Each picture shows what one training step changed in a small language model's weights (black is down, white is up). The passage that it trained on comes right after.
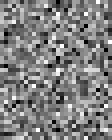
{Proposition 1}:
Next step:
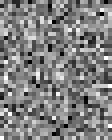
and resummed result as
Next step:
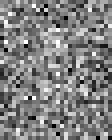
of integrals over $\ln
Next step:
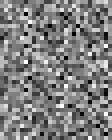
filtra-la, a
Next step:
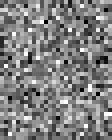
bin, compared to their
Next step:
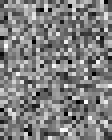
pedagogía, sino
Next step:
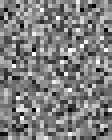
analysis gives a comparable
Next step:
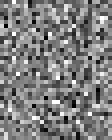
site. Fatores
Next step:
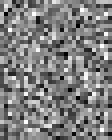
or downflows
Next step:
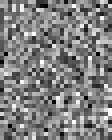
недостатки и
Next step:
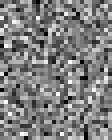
va dam olishi uchun
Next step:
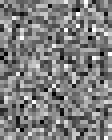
asosan takroriy
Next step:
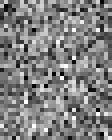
neutrino mass scale,
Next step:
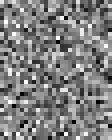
com a possibilidade de
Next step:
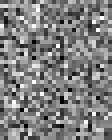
4 (Quality
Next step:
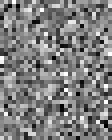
No entanto, as
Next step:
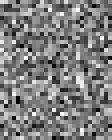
$H$ is the magnetic
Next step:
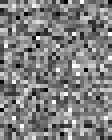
такие видные
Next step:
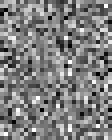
for the development of
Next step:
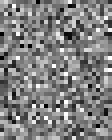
the defocus value for
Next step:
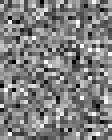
\right ] \right
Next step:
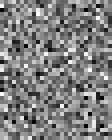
to provide expressions and
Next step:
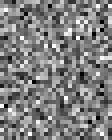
conditions for $E$ to
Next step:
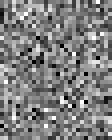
is based on random samples of
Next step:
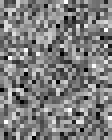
as a whole has
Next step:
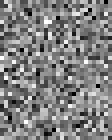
resulting uncertainties in
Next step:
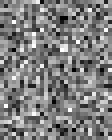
absolute errors
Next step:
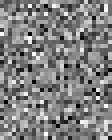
study the implications of
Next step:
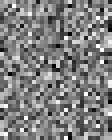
the implementation of the
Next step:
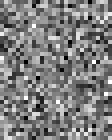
of the spin matrix with the
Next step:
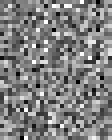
sharp enough to
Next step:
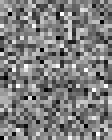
because $\eta $ reflects
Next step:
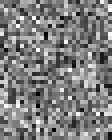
diseases. texas
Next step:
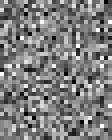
spatial domain. A reverse
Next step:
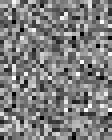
² O'zbekiston
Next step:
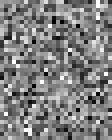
T. Sakon,
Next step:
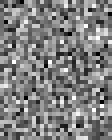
sind? Im
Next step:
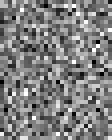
технологий и
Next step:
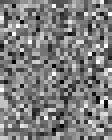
the long trajectory
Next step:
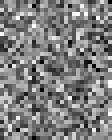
of the effective potential Eq.
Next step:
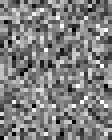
there is neither a
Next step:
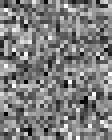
conversion coefficients,
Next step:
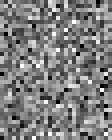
level, where a gate
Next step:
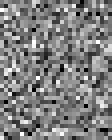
roughly follow the same
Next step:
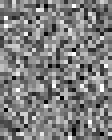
іноземних мов
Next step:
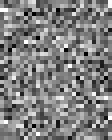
inverse spectral problem for
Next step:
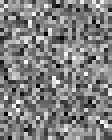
literárias, que
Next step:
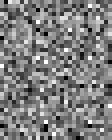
to return,
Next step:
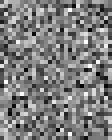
in the equation is found to
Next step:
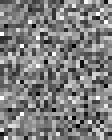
each helicity in the
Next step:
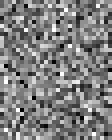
e para a recuperação
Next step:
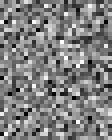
terms of MSE,
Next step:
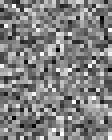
\textbf{All the
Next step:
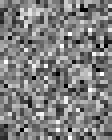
models, the strength of the
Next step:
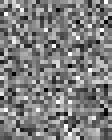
an inductive analysis,
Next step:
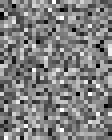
access pattern to
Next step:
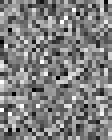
ve performanslarını
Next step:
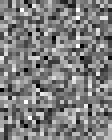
higher spatial resolution were
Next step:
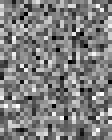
at large $x$ is
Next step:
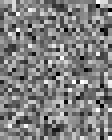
we show that the measured
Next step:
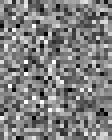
mercadinho e
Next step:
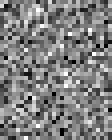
methods, the structural
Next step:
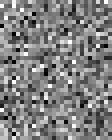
sinon à celle du
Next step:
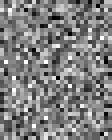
bare glass
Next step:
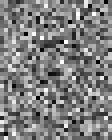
da família
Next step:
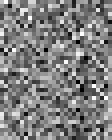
de Santa Fé
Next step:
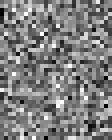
is proved in this
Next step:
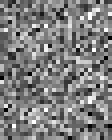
spin degeneracy along
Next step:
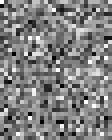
with $\tilde{b}
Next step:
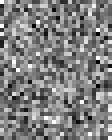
we study the ionization
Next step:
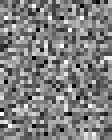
independent Mellin variables from
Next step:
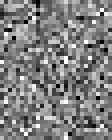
zarurati 27
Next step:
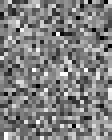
(with C/O
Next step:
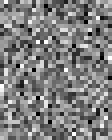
níveis finais
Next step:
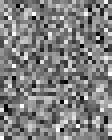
a un enfriador
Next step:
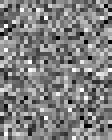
quantum state of the system and
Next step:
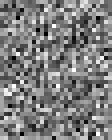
di contattare
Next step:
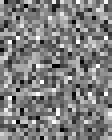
IN PATIENTS
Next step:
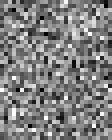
variability of river
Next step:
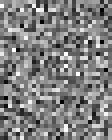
la participación en el
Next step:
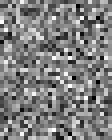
F and his macroscopic
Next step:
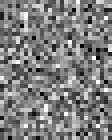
shows the $T \to
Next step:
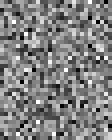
tentativa de
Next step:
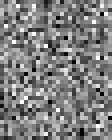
m_b$ is positive
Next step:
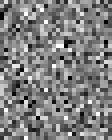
It is obtained by implementing
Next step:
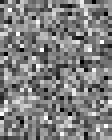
SOBRE LOS
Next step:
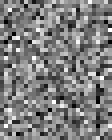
Metode CPM.
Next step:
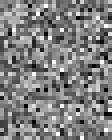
finished before it
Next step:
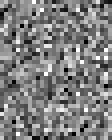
Moreover, as a
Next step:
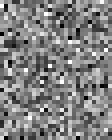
been remarked in
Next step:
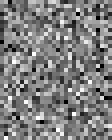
a su vez,
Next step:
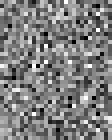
projected distance of $R
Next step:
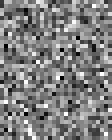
salom berish,
